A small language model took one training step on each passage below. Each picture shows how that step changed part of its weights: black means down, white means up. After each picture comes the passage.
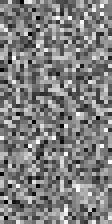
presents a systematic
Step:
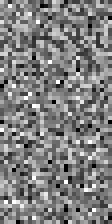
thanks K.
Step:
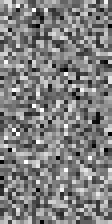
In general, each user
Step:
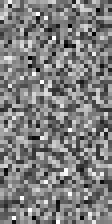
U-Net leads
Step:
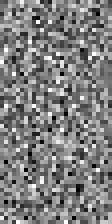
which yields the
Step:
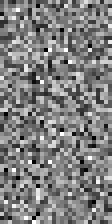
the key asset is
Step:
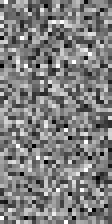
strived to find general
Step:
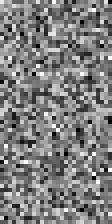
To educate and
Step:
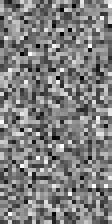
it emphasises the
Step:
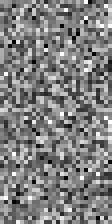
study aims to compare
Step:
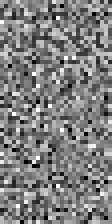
of the physical world of
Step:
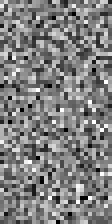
(see the second
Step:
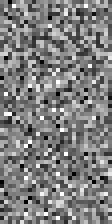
precisely because they
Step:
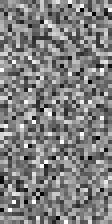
transverse vector propagator
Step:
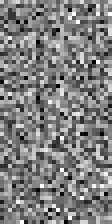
(\bibinfo {year}
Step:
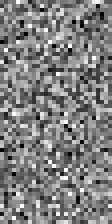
shear strains
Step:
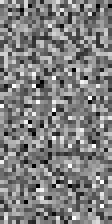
significant role in the
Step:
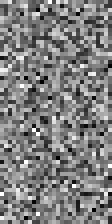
new efficient technology that
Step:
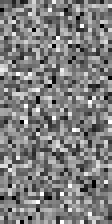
itself (network
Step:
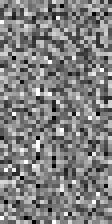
of their body weight in
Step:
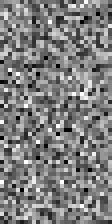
then explain a possible system
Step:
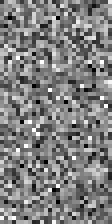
and 19 years worldwide
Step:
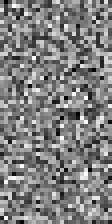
sensitivity to initial
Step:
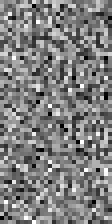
by using the relation
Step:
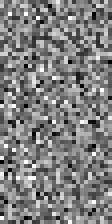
in which the critical points
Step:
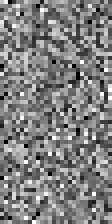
report the discovery
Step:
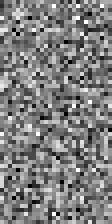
than M birds
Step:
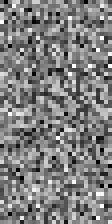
Read stability is
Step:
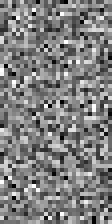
phonon bath
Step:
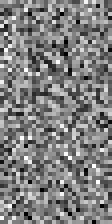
under impairments \\
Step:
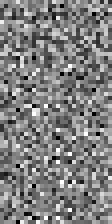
of such information is done
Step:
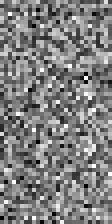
a doctor or because
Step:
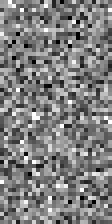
are presented in Appendix
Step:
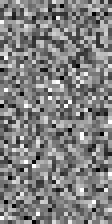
of the central cell were
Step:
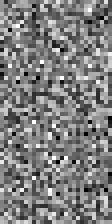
research, development, and
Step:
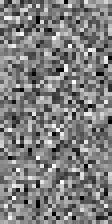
Excel and
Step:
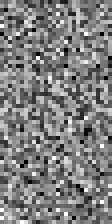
however, it negatively
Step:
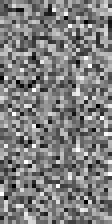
general, for low
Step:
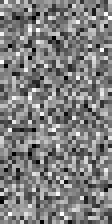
Decreasing the
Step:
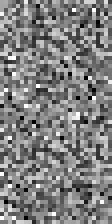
When a node points to
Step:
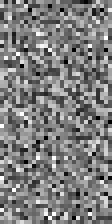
their skills, 16%
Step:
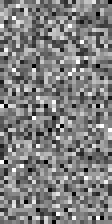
who took power by
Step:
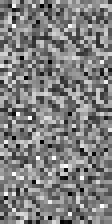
extended periods in
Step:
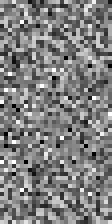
source and hybrid
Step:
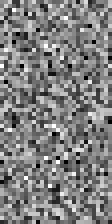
different} form and cannot
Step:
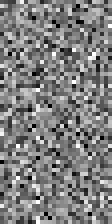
This result highlights
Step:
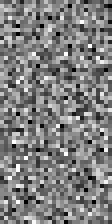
about intercrop
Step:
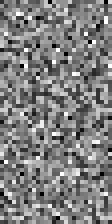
its coupling to the
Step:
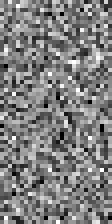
rates yielded by
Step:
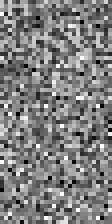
We find that with
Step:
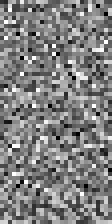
enjoys the
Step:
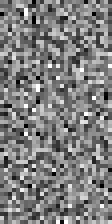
model on the square
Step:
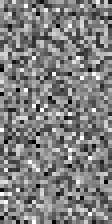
attitude towards the
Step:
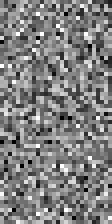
simulations (black
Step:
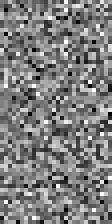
powers of the
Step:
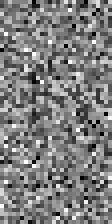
the exchange of best
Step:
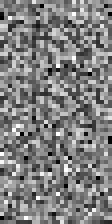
delay if any.
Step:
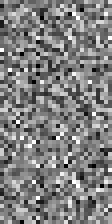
a single molecule of
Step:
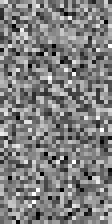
been proposed, including
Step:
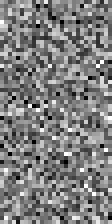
processes is being increasingly
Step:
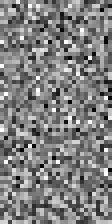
recipe posts
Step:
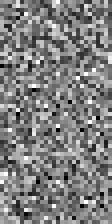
impact public services. Since
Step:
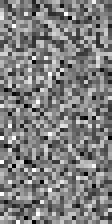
proposed by the tool
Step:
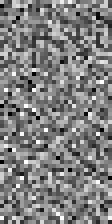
availability of each system
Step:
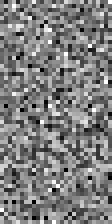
childcare and
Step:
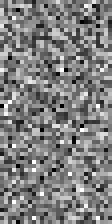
authors describe the
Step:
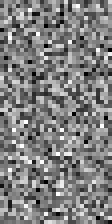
refraction. }
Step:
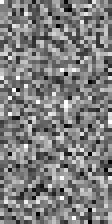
measured lattice parameters agree with
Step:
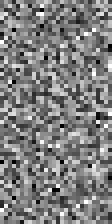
and concentration ranges along
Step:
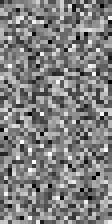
Quantum Resistance
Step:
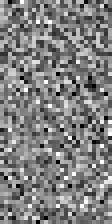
algorithms have found usage
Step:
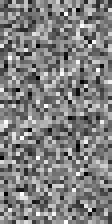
randomized controlled
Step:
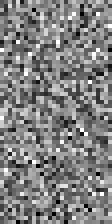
analysis is realized.
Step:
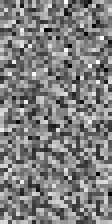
18 GJ/cap
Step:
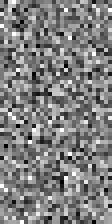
scale [16]. The
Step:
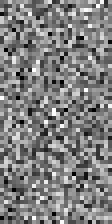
or optimize sensor
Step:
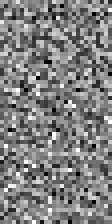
of injection and
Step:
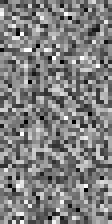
: The proposed method was
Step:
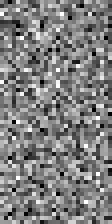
tables comprising
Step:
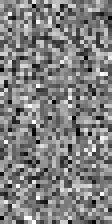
by a transparent
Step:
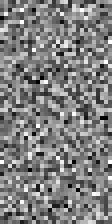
Education for
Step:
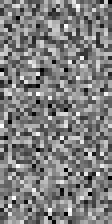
helps provide a global
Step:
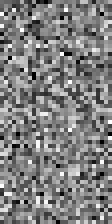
be sold to
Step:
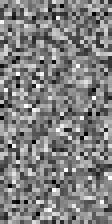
of the other) and
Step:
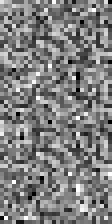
To our knowledge the
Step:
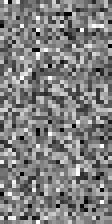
that would have to
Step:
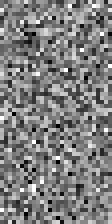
same as the BCS
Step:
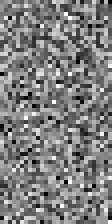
Software Kit
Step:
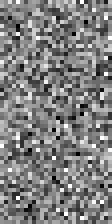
Band Pass
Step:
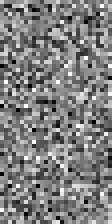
further identified as a
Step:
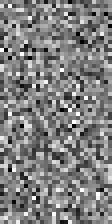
cancellation, and
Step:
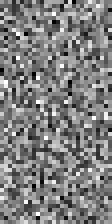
5µm and
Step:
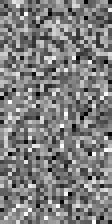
unexpected way to
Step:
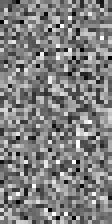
leading, directing and
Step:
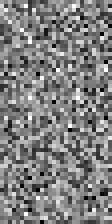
Four Time
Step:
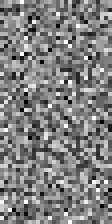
7 per cent of
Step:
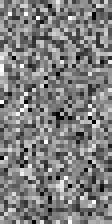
in individual factories.
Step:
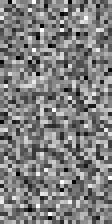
art Current
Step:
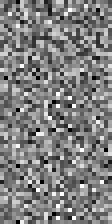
such details in the
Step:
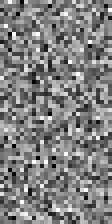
the researcher. -
